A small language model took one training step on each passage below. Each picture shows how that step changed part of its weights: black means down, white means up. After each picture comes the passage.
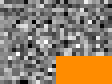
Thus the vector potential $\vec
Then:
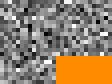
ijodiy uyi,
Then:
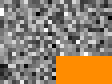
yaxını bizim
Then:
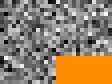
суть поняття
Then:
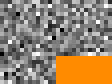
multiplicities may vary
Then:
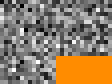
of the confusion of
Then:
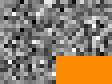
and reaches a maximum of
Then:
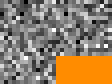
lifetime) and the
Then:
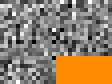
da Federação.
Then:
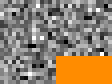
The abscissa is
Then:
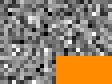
and standard deviation of
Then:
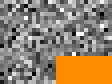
8. Рахимова
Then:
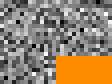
welche ihm
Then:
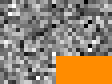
updates, is the one
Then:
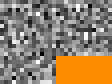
o conhecimento sobre a
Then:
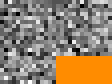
cause des carences
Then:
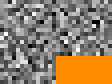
Hoteluri și
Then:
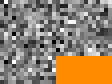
(visualization with
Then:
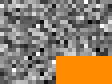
\end{equation} where
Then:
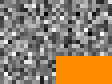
Договора 98
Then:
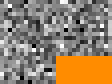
In addition, it was found
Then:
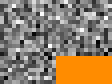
attractive courses for
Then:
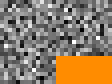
de julgamento:
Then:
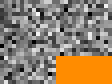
redditizio »
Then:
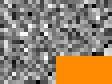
используемые при
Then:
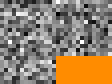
une température
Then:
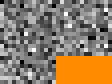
times in the two temporal regions
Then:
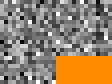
Sino esa ruhiy
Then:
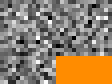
time of particle existence with energy
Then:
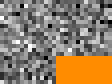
known that the sample covariance
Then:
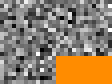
\eq{B} and
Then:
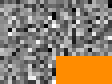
and intensity amplitudes. However,
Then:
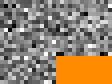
the Cauchy distribution
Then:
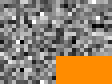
anglaydilar va
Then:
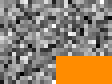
Чаус Н.
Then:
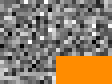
and for those MDs
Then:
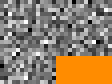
davom etadi.
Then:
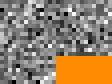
the feedback query
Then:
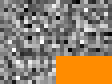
this Hamiltonian, a classical
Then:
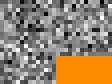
século XIX,
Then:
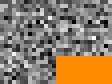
too low at GHz frequencies
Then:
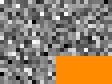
ou des déficiences
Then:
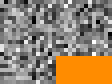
that can be obtained from the
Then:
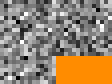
en l'occurrence
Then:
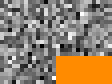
learning model because it can improve
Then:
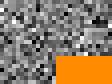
the corresponding MS model,
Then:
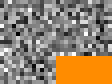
are unlocked by
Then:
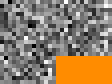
- Öncel,
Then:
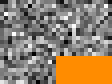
below experimental limits. We have
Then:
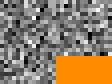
acceptable performance results.
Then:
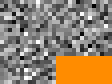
unknown origin, labelled
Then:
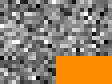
we investigate the impact of velocity
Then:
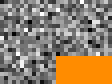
com a própria
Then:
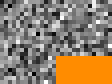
and temporally averaged
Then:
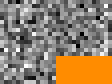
internationale : parmi
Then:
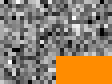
Bamako /
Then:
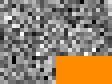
/ Estilo:
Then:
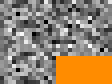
log key is within the top
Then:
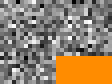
site is embedded in a
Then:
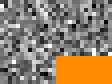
clipping norm of
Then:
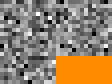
perpendicular axes,
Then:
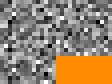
universal trigger of
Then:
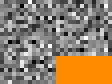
qualitatively correct exponential growth
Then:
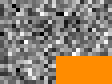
capacity of about 75
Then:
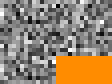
\ref{B}, our
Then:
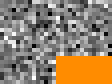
a veces con un
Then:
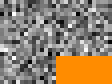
state space that can be identified
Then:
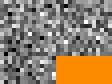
and two heuristic
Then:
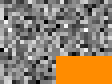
qualitative agreement with the experimental
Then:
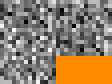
Díaz Merino
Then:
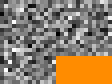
тенденції до
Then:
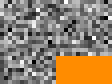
virtual photon to resonator
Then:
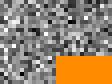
qaramasdan hamon
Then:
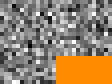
беги раки
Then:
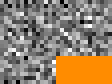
The described image may be considered
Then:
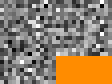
ομάδα και
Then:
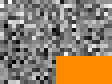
affect the body's
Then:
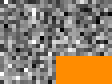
that every piece of data
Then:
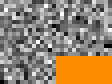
energy and unemployment
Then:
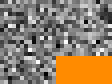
the commutator of
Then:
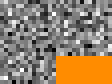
the fact that in some cases
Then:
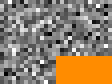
$a$. The straight line
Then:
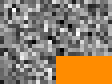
situação começou a
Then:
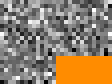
hard to constrain from observations
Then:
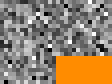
measured temperature of the hot
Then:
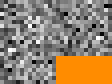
instrumentos essenciais do
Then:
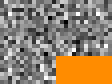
symmetrization of
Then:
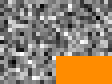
ularning elektron
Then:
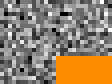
las consecuencias que los
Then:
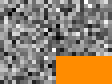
ámbito de su
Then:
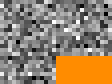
page \thepage
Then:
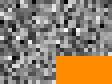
N. Mantegna,
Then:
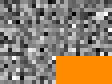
therein; see also
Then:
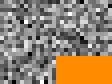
Also, model-based
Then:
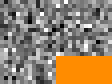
Consistent Green's
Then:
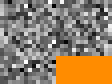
emerge in their
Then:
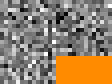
If we now take random values
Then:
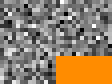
parameters of transmission: frame
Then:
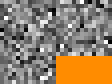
solenoid magnet for
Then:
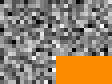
The measurement result $\bar
